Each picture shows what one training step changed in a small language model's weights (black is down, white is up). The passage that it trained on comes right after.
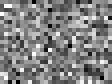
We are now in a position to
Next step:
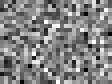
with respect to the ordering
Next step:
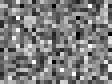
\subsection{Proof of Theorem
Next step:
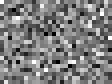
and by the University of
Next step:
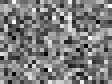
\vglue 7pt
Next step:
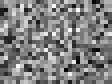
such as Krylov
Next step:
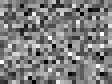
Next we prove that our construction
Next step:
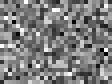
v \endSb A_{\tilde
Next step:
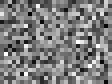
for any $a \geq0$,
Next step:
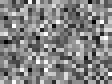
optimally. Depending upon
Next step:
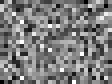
$K$-invariant functionals
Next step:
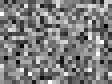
on $T_i$ as the
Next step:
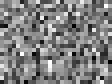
need to solve additional
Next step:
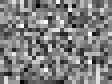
$M$ to be the
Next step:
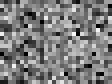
Upper bounds of \(
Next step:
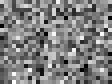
further examine the
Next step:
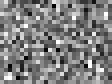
have $E = 1$ in
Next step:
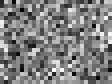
our residue formula to an
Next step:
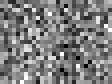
geometry. Also, it
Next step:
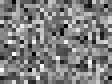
if $G$ is finite
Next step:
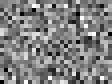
onto a dense subset of
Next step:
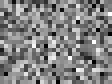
comparison theorem}
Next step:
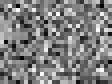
order. To define the
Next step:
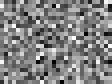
be readily generalized.
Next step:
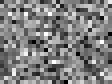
is the union of a finite
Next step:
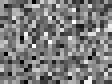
this lemma and the proposition we
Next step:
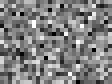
thus the ones of descents
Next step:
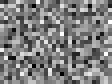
if $nh^4\rightarrow
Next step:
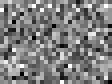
(A8), the other
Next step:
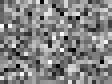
uniform spanning
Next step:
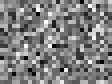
However, these curves do not
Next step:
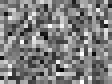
R(k_i)$ for
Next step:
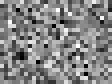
(QUBO) problem,
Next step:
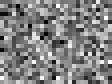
u),\quad (s,\vec
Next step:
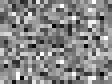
optimisation process, although
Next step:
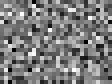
and $N$ are small.
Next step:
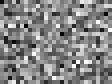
generated to cope with demand
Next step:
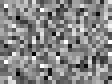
algebraic group $G$ over
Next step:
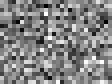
transitivity of the
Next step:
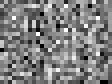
a real $R$, set
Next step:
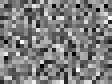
the true solution. In order to
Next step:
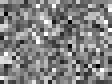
map between the Burnside
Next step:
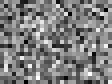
That is, the proof
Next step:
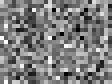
illustrate the
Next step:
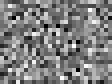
the partial sum process of the sequence
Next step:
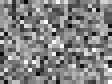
theorem is a monotone convergence
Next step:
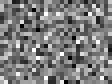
of $[\sigma \cdot \tau
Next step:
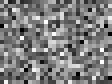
result (2.4), we get
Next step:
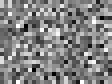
principle at time $\widetilde
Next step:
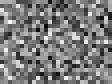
to $\partial \Sigma$,
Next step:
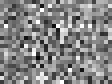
increases, thereby
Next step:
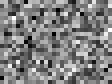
can build the
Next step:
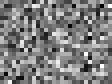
the interior of the first
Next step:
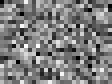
For $1 \leq l_i
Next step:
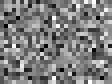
of a coring} We recall
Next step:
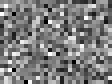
root subsystem in
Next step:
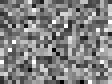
order-$k$ quantum
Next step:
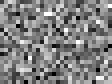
meshes with thin
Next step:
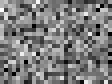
density one may use the approach
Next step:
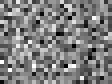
difference between the two approaches is
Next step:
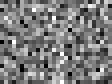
the kernels from the definition
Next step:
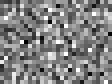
longer period of
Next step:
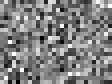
applied to each element
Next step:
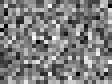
$\cC_x$ is a
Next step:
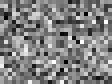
continuous at $x=n$ which
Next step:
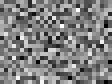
is proved in the following.
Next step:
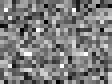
then \begin{eqnarray}
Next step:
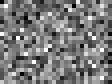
\end{array} \right.
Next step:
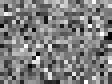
In the latter case, under the
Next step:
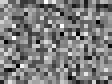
Grassmann spaces. We
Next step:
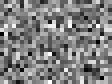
observes a private
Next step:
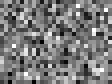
a definition for the exterior
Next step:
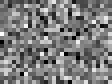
$s \geq \sigma_1
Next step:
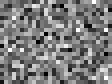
the end time and $ \Delta t
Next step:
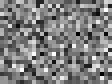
true value of the parameter
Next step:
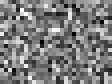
point $\eta'\in\tits
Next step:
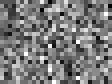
$\kappa(\alpha) =
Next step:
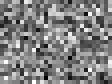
of $u$, in which case
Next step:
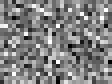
remarkable that the theoretical
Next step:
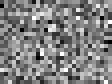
prolongation of the generating vector
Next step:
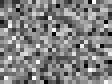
have generation order $\geq 2$,
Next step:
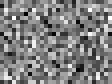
the kernel estimating equations
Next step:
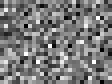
$\varepsilon>0$, we may
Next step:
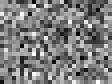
in Theorem 2.5 are not
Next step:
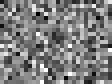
$b_j$ is an
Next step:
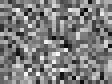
problems regard the case
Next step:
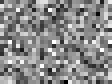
algebraic space of finite type over
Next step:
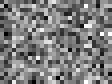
is general and the morphism
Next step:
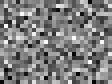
\eqref{condgl} and
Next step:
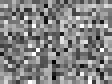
inference in a strict
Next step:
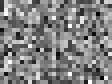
simple problem setting, we aim
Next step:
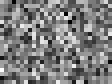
if $u_0$ and
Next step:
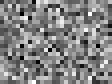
of pushing up type with
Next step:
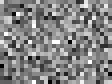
L2 error of approximation in
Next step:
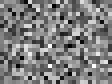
color 1 if $e$ has
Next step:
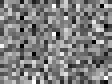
in \cite[Section
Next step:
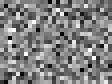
is the cone of positive definite
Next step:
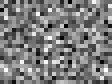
(\underline{\sigma}^2 -
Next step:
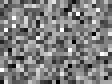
an example of applications for
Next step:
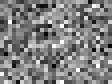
\in \caltkb}
